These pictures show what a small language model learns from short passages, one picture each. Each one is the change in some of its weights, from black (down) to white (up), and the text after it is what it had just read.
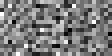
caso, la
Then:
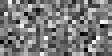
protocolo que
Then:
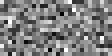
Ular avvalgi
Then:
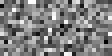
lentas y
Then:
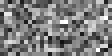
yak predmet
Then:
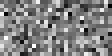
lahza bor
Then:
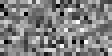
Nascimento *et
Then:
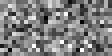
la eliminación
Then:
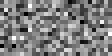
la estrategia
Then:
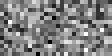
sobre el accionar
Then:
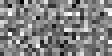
- Quarto
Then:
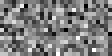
da física se
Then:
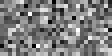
: Contrôle
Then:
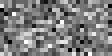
и развития
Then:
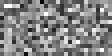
escolaridade dos
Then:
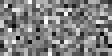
Traktor mit
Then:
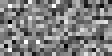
U tanadagi
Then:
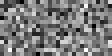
respecta a la
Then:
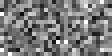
considerar que
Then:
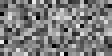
conhecer o
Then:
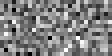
reglering av
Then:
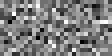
preparación de las
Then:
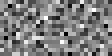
de regulă
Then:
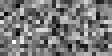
na charge como
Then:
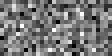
va yorma
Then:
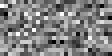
iqtisodiy, balki
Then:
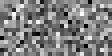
concreet en
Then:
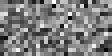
va mahalliy
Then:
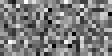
the pregnant
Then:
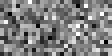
à Saúde
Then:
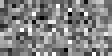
para ensino
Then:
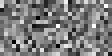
не запослени
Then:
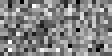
komunitas yang
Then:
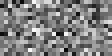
continuam a
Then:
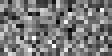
to changes in
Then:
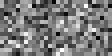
одной из
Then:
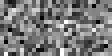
aos direitos
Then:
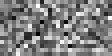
calidad al
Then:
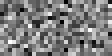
2. Alisher
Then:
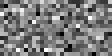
provoca que
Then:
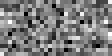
va duce la
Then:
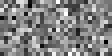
Ayon Sa
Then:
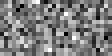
items par les
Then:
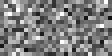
en profondeur
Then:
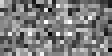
les pratiques
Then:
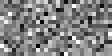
uchun amalga
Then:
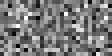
into three
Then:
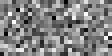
mundo natural e
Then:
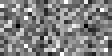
of success,
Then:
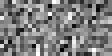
asos solinishi
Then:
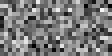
on the risk
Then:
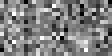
des achats dans
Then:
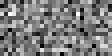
recetas tales
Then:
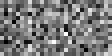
principes als
